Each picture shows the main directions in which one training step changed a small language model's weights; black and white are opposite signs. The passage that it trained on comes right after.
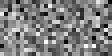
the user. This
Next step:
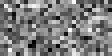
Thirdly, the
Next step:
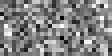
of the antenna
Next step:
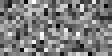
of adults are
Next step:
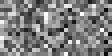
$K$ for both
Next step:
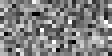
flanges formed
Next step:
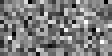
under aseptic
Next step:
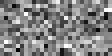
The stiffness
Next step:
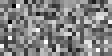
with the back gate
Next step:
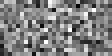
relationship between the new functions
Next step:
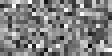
most massive stars
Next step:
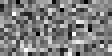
questions ranged from
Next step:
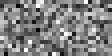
studies in Europe suggest
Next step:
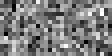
from the black
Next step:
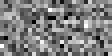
results indicates that the
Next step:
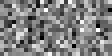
interests are in the
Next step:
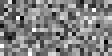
follow the ordinary
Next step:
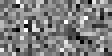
Muggah and
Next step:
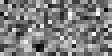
the project? We are
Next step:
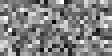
Colour choice Do
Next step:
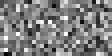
ongoing monitoring
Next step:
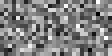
the data model to the
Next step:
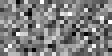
drive, for any
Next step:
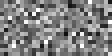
26 e-mail
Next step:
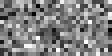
report of Nigeria
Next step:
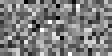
and professional
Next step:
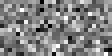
to their narrow
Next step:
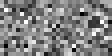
AgNps. The
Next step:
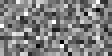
it shows that:
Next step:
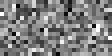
using a ground formula
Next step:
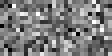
Klaes et
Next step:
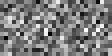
is injected at
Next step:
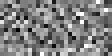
inputs. The
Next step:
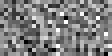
the distribution (Figure
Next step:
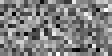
clinical signs of
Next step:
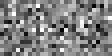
expect either a direct or
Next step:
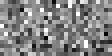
thunk is
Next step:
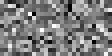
using a pipeline
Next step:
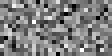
alignment if the
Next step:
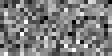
BRRI experimental field
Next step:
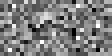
systems with and without
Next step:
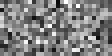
a variety of
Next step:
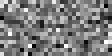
measure one is interested
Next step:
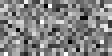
is independently
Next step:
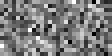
the effect of the
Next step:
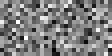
Agriculture is now
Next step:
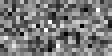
by the Hamiltonian
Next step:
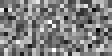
trial During the
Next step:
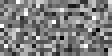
it shows that it is
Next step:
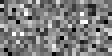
\eta \eta
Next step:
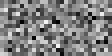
analysed in this work
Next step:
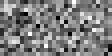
to administer
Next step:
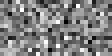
Enya JI,
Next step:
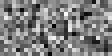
heated by the
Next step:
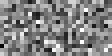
and Housing
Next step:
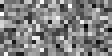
complex behavior of the
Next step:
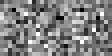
(at least at
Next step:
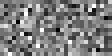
us introduce the two
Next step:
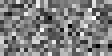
but no bands for
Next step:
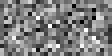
cooling of the
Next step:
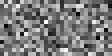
of Confined
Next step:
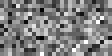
linear algebra with
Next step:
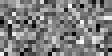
occupancy, where
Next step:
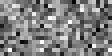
should be achieved with
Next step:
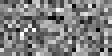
influence on flank and
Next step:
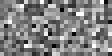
is, where it
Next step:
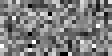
blue points show a
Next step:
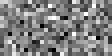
distribution in the sample plane
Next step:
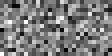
they do exhibit
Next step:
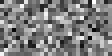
1, are readily
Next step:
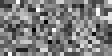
integrated indicator of
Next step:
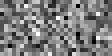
of three types of
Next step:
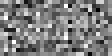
receive adequate
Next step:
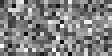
specified as the maximum
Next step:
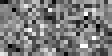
reduction of emission is done
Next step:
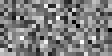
the set of real
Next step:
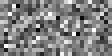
starting from different
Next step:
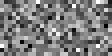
after its occurrence.
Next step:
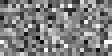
framework as one of the
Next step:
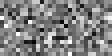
assistance for
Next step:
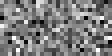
all $t\ge
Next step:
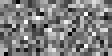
included. Here, we
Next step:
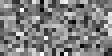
friction properties of
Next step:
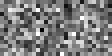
of a 3D
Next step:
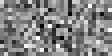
significance of the
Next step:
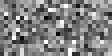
The energy remains constant from
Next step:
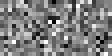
and effective method for
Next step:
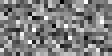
lower specific weight and
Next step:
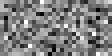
applications. Applications
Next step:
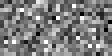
to develop systems for
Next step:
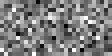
identified by the teachers in
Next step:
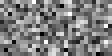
some strong short range interactions
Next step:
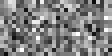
beyond IRAS
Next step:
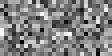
a test face
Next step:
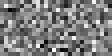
on 7th May
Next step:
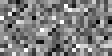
asset services.
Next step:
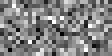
globally defined
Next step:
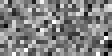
according primers.
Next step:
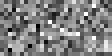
by the hopping
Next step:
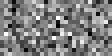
dissipative term
